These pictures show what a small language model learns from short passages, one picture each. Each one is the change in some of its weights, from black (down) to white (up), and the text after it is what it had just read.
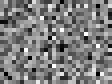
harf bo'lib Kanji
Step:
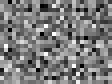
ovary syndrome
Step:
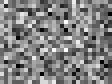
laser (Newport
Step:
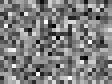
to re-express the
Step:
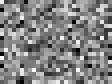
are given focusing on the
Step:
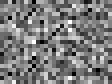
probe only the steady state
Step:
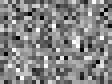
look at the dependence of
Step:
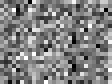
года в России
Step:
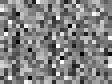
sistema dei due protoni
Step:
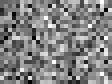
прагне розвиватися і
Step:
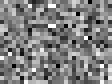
on H$\alpha$ profiles by
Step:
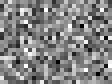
jozibadorligini oshirish,
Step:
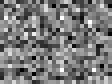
the magnetized baryonic
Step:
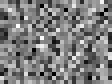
origin of correlations in quantum
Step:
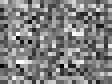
of all available data that gives a
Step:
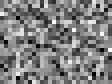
one does not need the details of
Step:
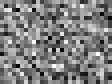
situated in distinct chemical environments
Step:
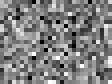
such an auxiliary system at
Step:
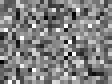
\end{figure*} In the
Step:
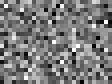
că răspunsul
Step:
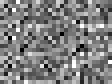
G.~Raffelt and
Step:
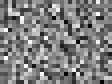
of X-Mn versus
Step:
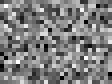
of surgical intervention was
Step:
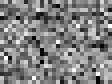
the internal degrees of freedom of the
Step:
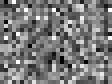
a formação do sujeito não
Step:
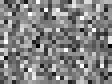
rigidez matricial
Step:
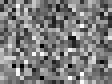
atingir a Educação,
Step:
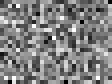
čisto uporabno).
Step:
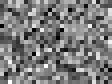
são discutidos como
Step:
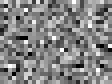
content $ f(E)
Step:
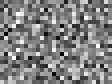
S., Huntsinger,
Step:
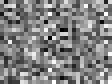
tarmoqdagi moliyaviy
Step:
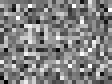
o'quvchilarning bilim
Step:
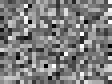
sondern ein strategisches
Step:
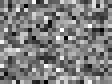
both the router core and the
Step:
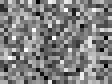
personas bien intencionadas,
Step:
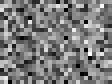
bei der FI-TS
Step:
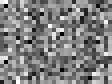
and $\alpha$, $\beta$
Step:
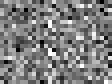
if a sufficiently high fraction of
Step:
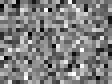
tushunchalarni va
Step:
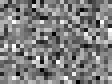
yielded the best-fit
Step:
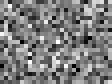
best-fit model to the
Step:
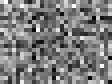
of its flux is removed
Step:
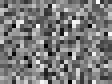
Aloe vera*.
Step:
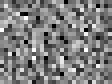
damage of goods in
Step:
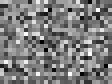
wavelength ($\lambda$) using a
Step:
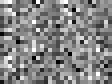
clip=true]{} }
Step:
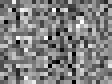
sifatning takrorlanishi
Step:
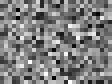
the transition time during which the
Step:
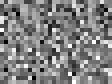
um tema que demanda não
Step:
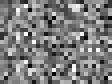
módszert. A
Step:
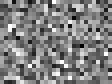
a neutral absorber with a partial
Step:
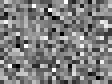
$j=1$ in details
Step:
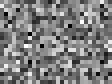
dust is embedded in
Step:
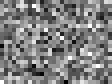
space as the individual title
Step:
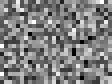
chiqish va amaliyotga
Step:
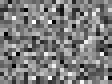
sonra parçayı
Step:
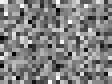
of quantum entanglement will continue
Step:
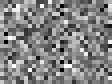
Oqil ersang
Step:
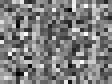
a partir da especialização da
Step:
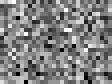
we can deduce the magnetic
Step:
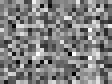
IEEE Conference on Network
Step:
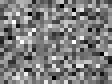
the $\delta$ functions to compute
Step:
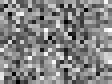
не собирался
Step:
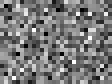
sejam propostas com o
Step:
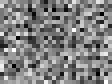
properties, we examine the reduced
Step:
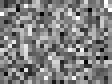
systems or alkali-like
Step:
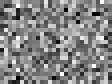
bands. This potential should be
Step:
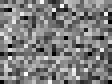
limitações verbais,
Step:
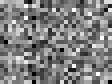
in this way increases robustness to
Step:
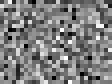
la R.S.E entre
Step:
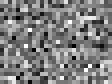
the following multiplicity:
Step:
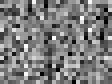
o organizam e delimitam
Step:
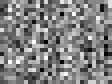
pressures even if consumers are
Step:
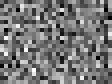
een scherp aan te
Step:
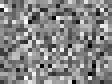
qiladi. Kalit
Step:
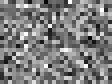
Imagining that the fluid
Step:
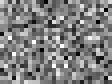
yosh, qizlar 17–21
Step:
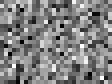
to center-of-mass motion
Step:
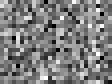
Physics, RSPE,
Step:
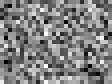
After 1400 years, the
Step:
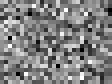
$Q$ the heat, and
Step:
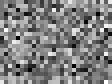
first non-trivial approximation to the
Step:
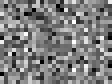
averaging the scores of
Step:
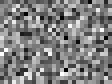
string theory has reached an
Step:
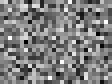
of the polarized dust emission
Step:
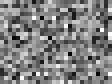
a level demand [25]. In
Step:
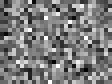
a fitting method that works without
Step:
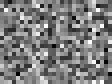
Nursing Academy
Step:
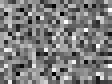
Longobardo et
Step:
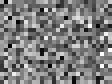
tendensiyalari va miliy
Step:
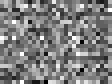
with a target source and an
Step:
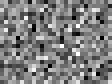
concern that mass travel trips
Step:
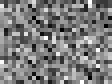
Saratov National Research
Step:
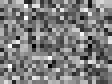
in the case for holographic
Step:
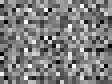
mos kelmasligi mumkin.
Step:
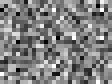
Сумській області
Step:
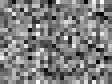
depending on the details of the
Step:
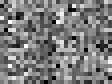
la posible relación existente
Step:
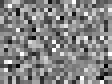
har bir mavzu ichidagi
